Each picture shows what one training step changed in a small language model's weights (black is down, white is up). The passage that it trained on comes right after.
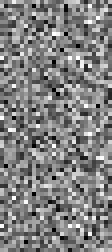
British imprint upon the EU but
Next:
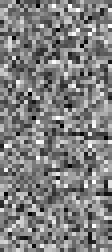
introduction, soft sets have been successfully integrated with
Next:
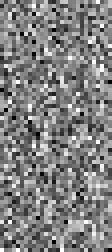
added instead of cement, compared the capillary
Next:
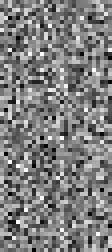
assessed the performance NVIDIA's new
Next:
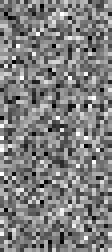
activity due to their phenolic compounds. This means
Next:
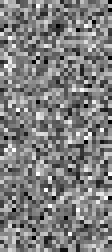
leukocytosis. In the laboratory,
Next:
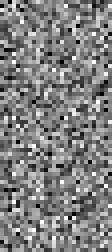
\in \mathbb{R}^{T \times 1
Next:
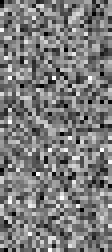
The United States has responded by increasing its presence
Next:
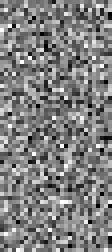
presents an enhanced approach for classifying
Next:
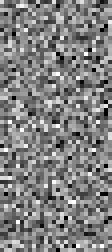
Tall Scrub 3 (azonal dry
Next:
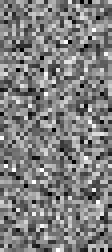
= 18.1$\,K which unfolds in
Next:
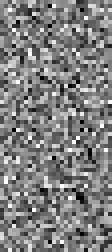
4.0 International license, and includes following
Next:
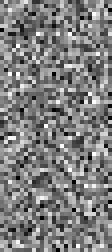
a classical picture (Wood
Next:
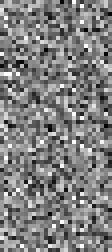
of the time 19.0% 3 Less
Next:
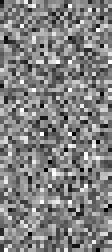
anomalies that we will consider, classical or
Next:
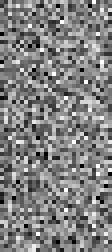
such that the resolution is not degraded by an
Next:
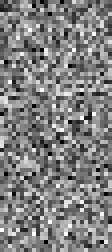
around 20 percent of moral decisions misaligned
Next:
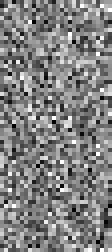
sedimentary rocks composed mainly
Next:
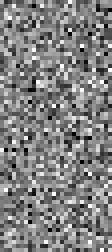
ten years. A Memorandum of
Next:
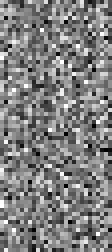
*in vitro* bioassays. Then
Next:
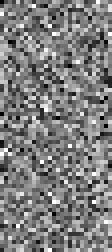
to our own, and each other's, confirmation
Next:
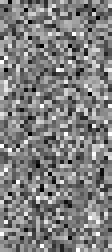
in the manifestation of the interesting bulk properties.
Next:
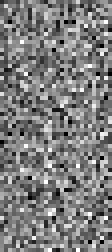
different and they are found from (3) as
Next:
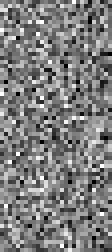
standard modeling and game development software. The average
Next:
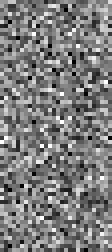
\nonumber &&+\int_0^t
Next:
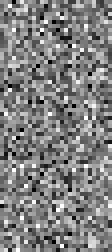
from a pilot run, the teachers involved
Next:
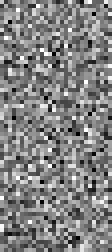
in metallic wire meshes Weijie
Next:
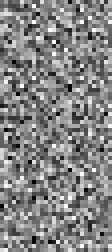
\multicolumn{11}{l} { for $\gamma
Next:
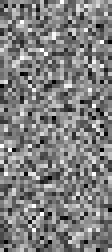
conclusions. \section{Observations and
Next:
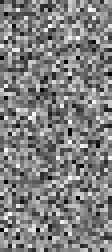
Catholic Church, the
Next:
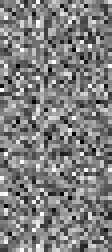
measurements} \author{$^*$ L.
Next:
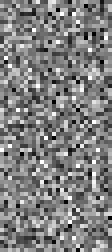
the post-critical stage of a response. On the
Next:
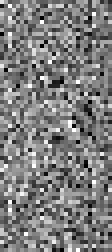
will be key in driving this.” Dani
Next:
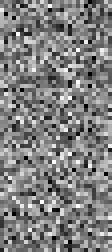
treatment efficacy (Lutsey,
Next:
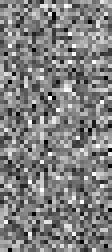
young people collaborate with institutions and
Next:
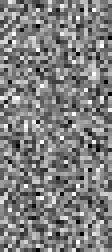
the pairwise loss, compared to the pointwise MSE
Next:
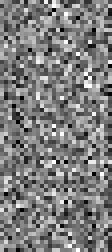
respectively. There are two types of coconut
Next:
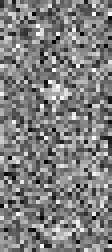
have poor knowledge about cervical cancer
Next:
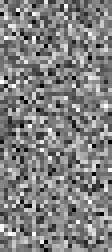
for simulations over the next decade are measured in orders
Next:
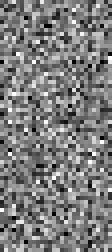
We have benefited of many enlightfull discussions
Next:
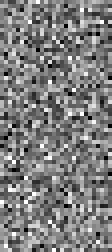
of the Village Consultative Body,
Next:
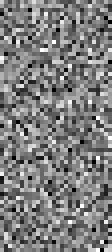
voxel domain $\Omega_{\mathbf{X}}$:
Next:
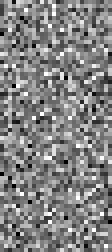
2010:10). The typology enjoys
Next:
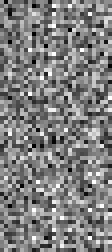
information leaflets and booklets available at
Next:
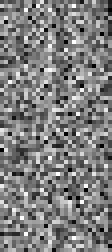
product quality attributes (PQAs).
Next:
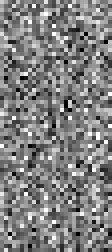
at low latitudes over the
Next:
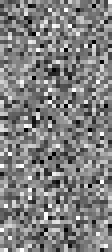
cells by the means of soluble molecules and direct
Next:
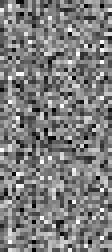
original author and source are credited. Material and
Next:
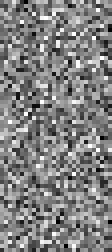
of the study were disseminated to various research
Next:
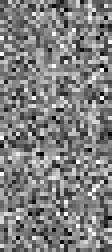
(14.3%) participants were grade 2 and 12
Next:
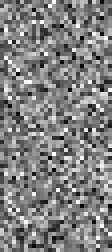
and diffusion constant appropriately. The evolution of
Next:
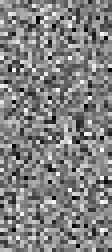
species associated with acute diarrhea in
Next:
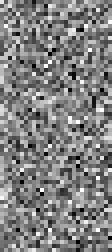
cell voltage decreases accordingly. In Fig.
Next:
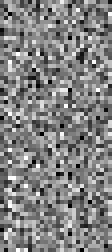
An important result of this work is also the method of
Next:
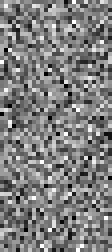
and design. Sentences were taken from a previous study
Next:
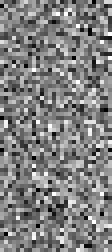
the events of 9/11 have brutalized
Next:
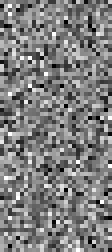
Tourism Clusters" [12]
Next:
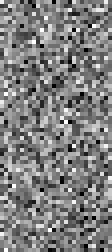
sine wave. Half of this data is used
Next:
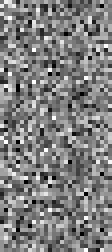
written $F(t)=m\beta
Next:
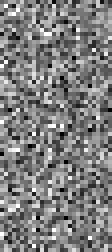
wildlife. Influenza B
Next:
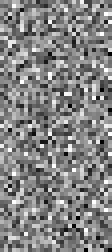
gauge choice allows further gauge transformations depending only on the
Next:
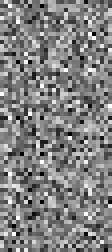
SiC suspension. Electrolytic
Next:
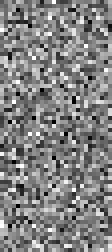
2D materials. We have observed a similar surface
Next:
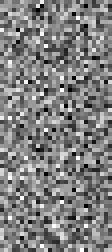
1. Introduction The methods of imaging multiphase
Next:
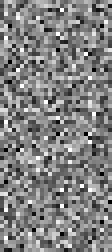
points stand for the simulation data and the green dashed line
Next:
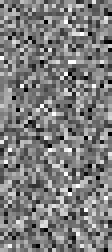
trap water, leading to substantial weight gain.
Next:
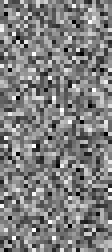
the KT transition temperature can be achieved by finding
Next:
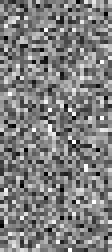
K.; Eastwick, C. Modelling
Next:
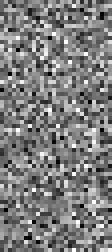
of call, cargo information, and any
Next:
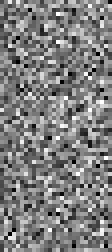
$k$ are, respectively, the polarization and momentum
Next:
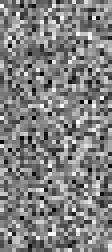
compression tests and morphology evaluation, while
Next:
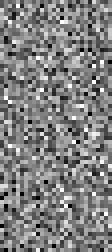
in Federal Universities in South
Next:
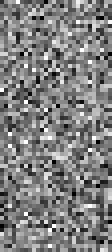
created by SYN flood attack as
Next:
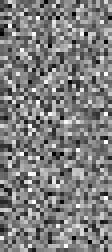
\sin \phi_k + \cos
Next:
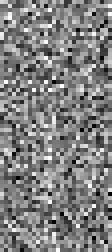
S-bands and corresponding to 2 different
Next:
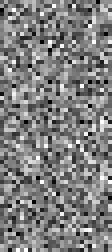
Fermi sphere (different directions of
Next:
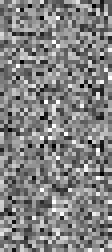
25. Molina Blas SEO /
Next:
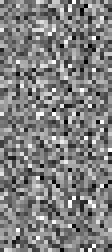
column-oriented database systems
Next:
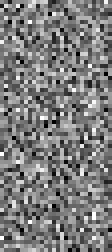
the last time step before the signal for it turns
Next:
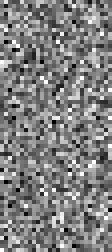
the ensemble. Moreover, the observation of these
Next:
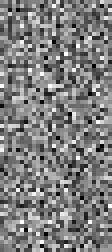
u_{i\downarrow} = \sin (\theta
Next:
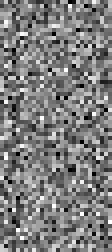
based on the ICHOM standard dataset for localised
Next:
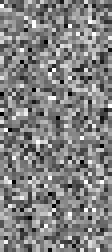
thus the smoothing effect in the filtered image
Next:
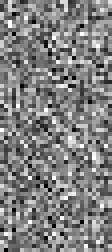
enabled a great diversity of participants but also
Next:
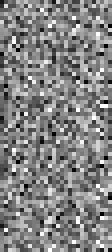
dynamics that are not apparent in the main effects
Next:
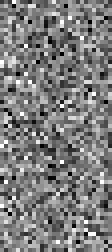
acceptable. On branch A, all the
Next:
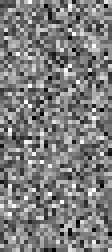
the full potential of human gut microbiome research and
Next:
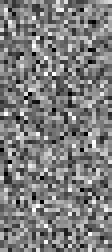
limit, whose corresponding Goldstone modes are the
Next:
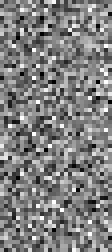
determined axis ratios $q$, $s$, and
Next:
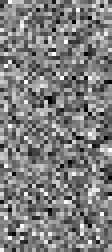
attention should be paid to the requirements for the location
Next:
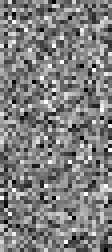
silicon nitride membranes
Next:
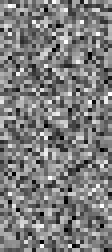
to 1.96. The influential path coefficient can be
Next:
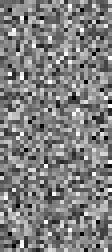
approximations are undistinguishable from the exact
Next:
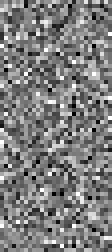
the school. The formula used for calculation of t
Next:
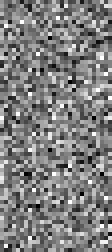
ml (15mg) + fentanyl
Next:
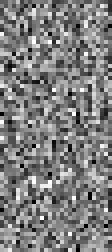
containing various corn hybrids at laboratory
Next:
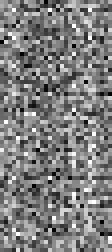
According to the World Health Organization
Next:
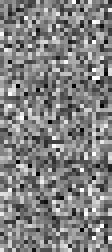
introduces a general scalable architecture for F0
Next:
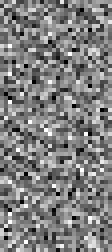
than the internal \sigmastar\ of the
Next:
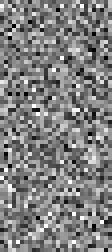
the onset of Heinrich Events
